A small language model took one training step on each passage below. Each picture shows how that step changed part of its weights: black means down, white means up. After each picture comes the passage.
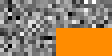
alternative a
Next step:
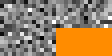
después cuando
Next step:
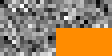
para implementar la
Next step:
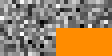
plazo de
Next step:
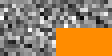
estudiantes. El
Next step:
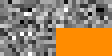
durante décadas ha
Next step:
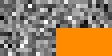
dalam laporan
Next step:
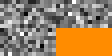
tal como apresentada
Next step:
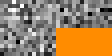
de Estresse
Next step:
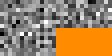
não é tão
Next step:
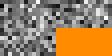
keltirgan bu
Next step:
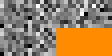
bilan havaslarini
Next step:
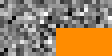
dotsent Hakimov
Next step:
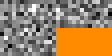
non rileva
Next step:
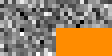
valor econômico
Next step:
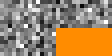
asosan tun
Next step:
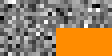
kisah tersebut
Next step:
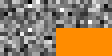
vaziyatni tahlil
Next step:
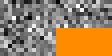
para o bom
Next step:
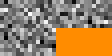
Forma de utilização
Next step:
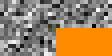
el compromiso
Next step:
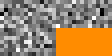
1 bevat
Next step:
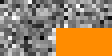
y humanístico del
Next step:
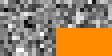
früh, im
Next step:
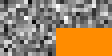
interactive methods,
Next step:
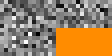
is more
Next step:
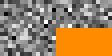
de matéria
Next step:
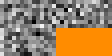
предприятиях и в
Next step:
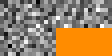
dan Yang
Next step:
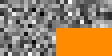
Era da
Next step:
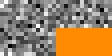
la branche
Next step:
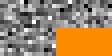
muhim jihatlardan
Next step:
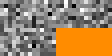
K. *et
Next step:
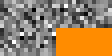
uma relação mais
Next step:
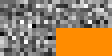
havia estado presente
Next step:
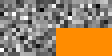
сливы –
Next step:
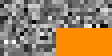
social trabalhada
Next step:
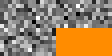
en la vida
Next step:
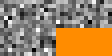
Educação em
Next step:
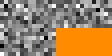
también varios
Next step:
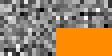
mumkin, har qanday
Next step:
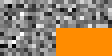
tujuan dalam
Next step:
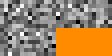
y contrataciones
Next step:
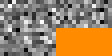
the associated
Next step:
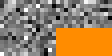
tashkil etishga
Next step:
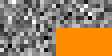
the average
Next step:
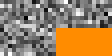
law, if
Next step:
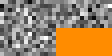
equipe escolar
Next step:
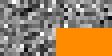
y aplicar las
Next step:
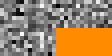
proses belajar
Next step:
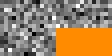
que ver con
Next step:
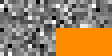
7 individuos,
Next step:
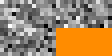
for Research &
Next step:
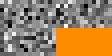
Koontz y
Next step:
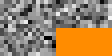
do Brasil.
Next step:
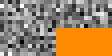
el sistema procesal
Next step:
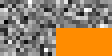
analysis of the
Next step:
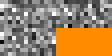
moral bukan
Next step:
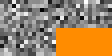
энергиялари билан
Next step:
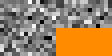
of society.
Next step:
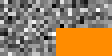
motor competence
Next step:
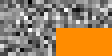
- bosma
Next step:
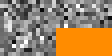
y las personas van
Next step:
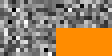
it to the
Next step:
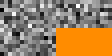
pedagógicas com
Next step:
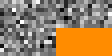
қилишди. Бу
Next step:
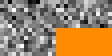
(ordem de
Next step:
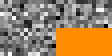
e manejo
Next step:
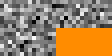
yang telah dilakukan oleh
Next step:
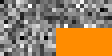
e da participação
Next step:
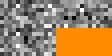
et *O.
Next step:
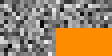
جاءت على
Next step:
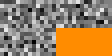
N, Parra
